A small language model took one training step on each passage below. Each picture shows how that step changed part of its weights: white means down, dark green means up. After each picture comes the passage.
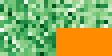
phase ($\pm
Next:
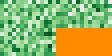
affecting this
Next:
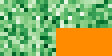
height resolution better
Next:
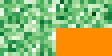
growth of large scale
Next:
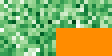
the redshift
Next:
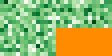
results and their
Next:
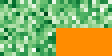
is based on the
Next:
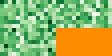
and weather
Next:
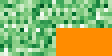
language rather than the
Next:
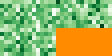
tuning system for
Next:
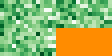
personal interaction will
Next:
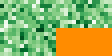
least one message
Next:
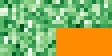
demonstrates the
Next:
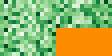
of the states
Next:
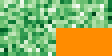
a graph of
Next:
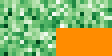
& Associate
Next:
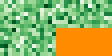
this section, we
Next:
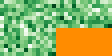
To make viable
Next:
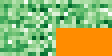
perception of
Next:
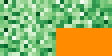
of the spectra of
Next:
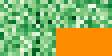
the extremely
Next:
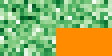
operational plans
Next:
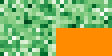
ratio jumped
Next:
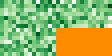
that underlies
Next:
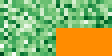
from the rest
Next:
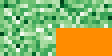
voice of
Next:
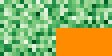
it on the surface
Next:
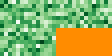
that respect both human
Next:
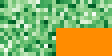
contribution. For
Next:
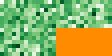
The length of
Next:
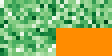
the LHC
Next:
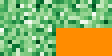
survey. The survey
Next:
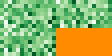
/ what name
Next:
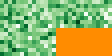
writing of the
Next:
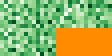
the best measurements
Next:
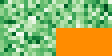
and spatially
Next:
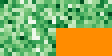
are given together with
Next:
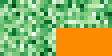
is proportional to
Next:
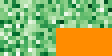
were categorized
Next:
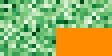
and N.
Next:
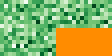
possible to cite
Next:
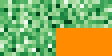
well as the
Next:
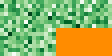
found that some of
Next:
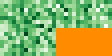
\quad Z =
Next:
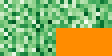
the dependence of the
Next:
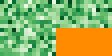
essential, as is
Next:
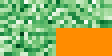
requirement imposed
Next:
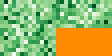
of the system.
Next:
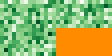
their physical properties
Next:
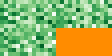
for assessing the
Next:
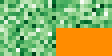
- Not include
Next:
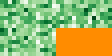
way and its
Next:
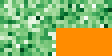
and continuum,
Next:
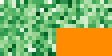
The results are,
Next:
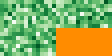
12% shortness
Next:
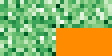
To measure the properties
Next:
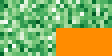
paves the way
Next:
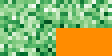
to generate the
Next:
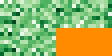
similar for both
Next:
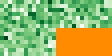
seen from the theoretical
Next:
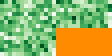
as has been
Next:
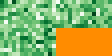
way, only the
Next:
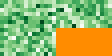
sequence from our system
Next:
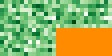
models. This paper
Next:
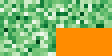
density of localized
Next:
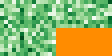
Most common
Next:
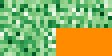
Each point's
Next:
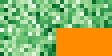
in the near
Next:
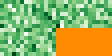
since WAT sources
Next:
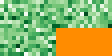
zeta function as
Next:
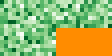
and general health
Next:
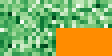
vector (equation
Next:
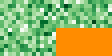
his main ally
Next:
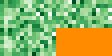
Botany and
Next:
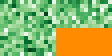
is based on a
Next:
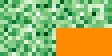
transformation of the
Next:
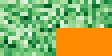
an energy when we
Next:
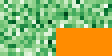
the number of times
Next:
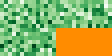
the Mach
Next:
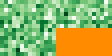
primarily to
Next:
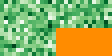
there can be
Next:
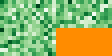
system, and to
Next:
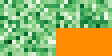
on strict
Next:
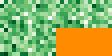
assessing the distribution
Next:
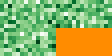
about both center of
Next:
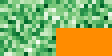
known. Even
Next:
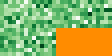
be used for
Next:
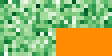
provide its own final
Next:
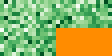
of the reference states
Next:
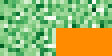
methods to improve the
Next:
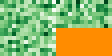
approaching motion,
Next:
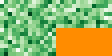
linear approximation with
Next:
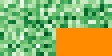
a very large angle
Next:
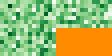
recently developed
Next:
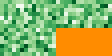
top quark into
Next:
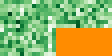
interest profiles}
